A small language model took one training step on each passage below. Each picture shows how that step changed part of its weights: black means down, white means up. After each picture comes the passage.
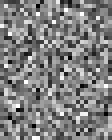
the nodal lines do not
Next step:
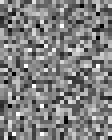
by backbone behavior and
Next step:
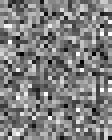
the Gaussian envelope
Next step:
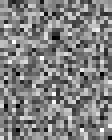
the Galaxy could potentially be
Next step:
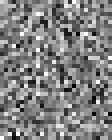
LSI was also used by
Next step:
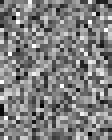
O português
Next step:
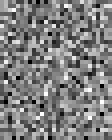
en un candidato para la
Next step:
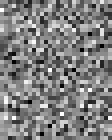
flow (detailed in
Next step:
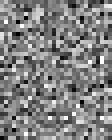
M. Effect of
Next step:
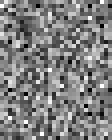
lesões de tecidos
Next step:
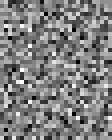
the finite part of the continuum
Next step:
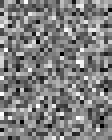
sides there are four
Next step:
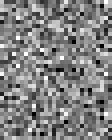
but de déceler les
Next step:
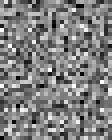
risorse esistenti
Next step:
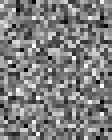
está entre 0,03 e
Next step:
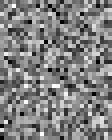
the Ca spectrum was used
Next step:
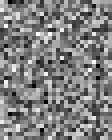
from the interpretation of an
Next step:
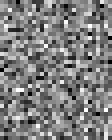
sum of the two. To
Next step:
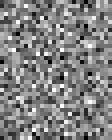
RBW: Resolution
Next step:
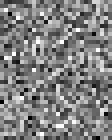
often referred to as the
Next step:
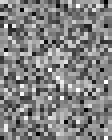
the quadrupoles have
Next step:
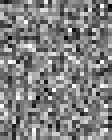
în naturalism –
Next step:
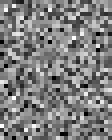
прежде. Мы
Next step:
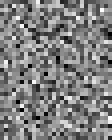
spatial frequency. This difference can
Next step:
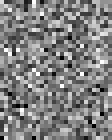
is calculated on the base of
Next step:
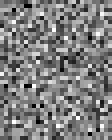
hadron colliders.
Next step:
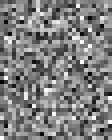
qilib jonli
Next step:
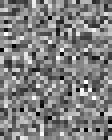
these challenges, network operators
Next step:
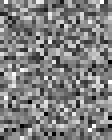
tissue processed using
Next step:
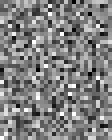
Starmacha PAN,
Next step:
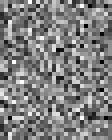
его использовании.
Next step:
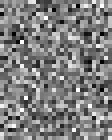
\int d^2x
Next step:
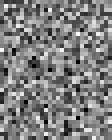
воситалари ва
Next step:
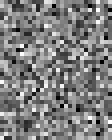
work of Pehr
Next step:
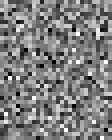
either the plain texts
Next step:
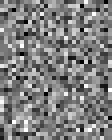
topganidan so'ng
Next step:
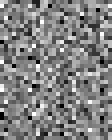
aniqligini oshirishda esa
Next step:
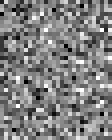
- Gupta,
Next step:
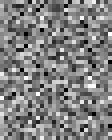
research agenda.
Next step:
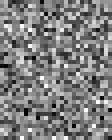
the relative phase shift between the
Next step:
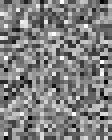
sample near the smoothing
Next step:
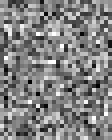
the feedback to not
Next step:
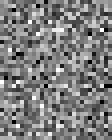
y otros principios
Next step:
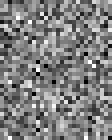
even for a short time,
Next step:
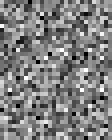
servem, via de
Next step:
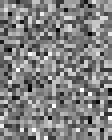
interesting features: (1)
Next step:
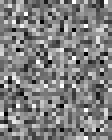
state', atoll sources
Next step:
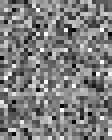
fields promises great
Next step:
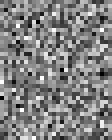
fm}. Turnover
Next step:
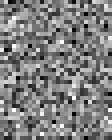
obtain two factors, the first
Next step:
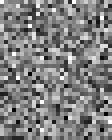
and educational inputs in
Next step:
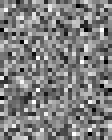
Учні 10 класу
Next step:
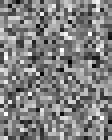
emission in the cluster direction.
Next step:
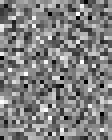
estudios se centran en
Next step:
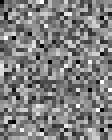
ichki va tashqi
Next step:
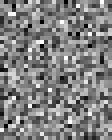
mazmuni va
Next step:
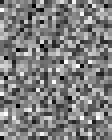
o sentimento
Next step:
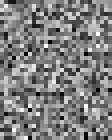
that protons can drive
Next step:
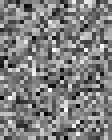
Programa de Pós
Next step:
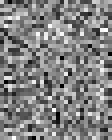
with the weight defined by
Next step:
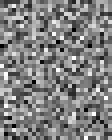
Decision Making,
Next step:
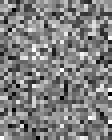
çalışma mekân
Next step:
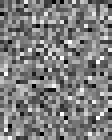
negative friction in
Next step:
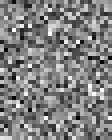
can be neglected.
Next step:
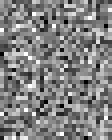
encantador, mas
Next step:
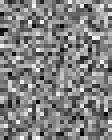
if one examines the profiles
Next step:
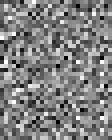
tanár tart.
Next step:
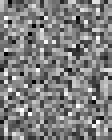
by the dispersion relations one
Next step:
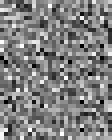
between June 1992 and
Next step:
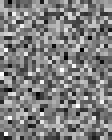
not yet found the underlying
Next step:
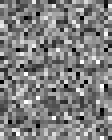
rejim elementlarini
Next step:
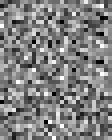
Consequently, it may lead
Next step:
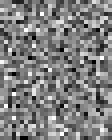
class, and False
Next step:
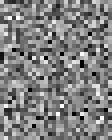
due to the high-dimensional
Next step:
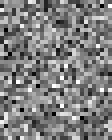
\citenamefont {Xu},\
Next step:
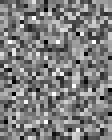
. Из-за
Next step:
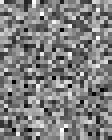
is provided by comparing the
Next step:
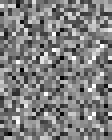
: UNICEF
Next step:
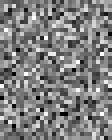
«О мерах по
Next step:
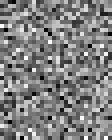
which also has two free parameters
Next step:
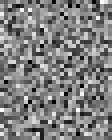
in the country. The
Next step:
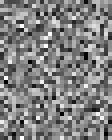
found on the web
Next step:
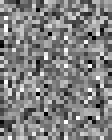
of available facets in the
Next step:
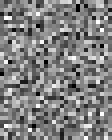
conductance of pure T
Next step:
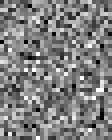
esa bu qadriyat
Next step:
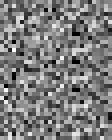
см⁻¹ в
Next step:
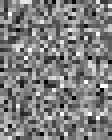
temperatures of friction
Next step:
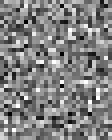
ions to arrival to
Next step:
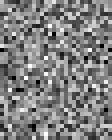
of heat extraction.
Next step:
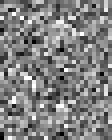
va xususan dala
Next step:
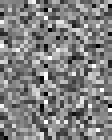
\end{equation} The
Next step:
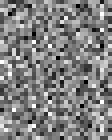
identify whether it has an
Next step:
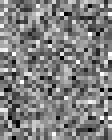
Other null models such
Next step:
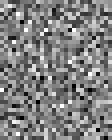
son mujeres de
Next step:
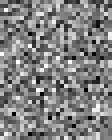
uncertainty tends to be
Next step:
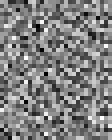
one can argue on the
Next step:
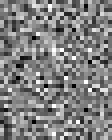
Finally, a lightweight
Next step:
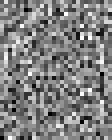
Deep Learning based
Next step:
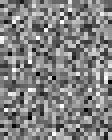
additional features in the power
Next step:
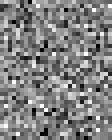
and competitiveness
